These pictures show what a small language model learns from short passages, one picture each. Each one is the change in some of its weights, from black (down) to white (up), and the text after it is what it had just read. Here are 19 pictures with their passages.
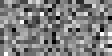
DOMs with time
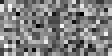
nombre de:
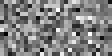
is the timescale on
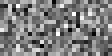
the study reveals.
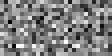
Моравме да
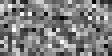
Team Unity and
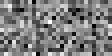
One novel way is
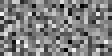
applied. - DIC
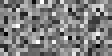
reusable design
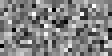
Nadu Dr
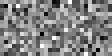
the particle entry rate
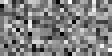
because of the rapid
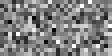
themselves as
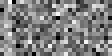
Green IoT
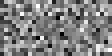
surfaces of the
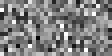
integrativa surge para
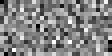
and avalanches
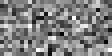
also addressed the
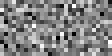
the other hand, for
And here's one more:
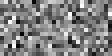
train a new model
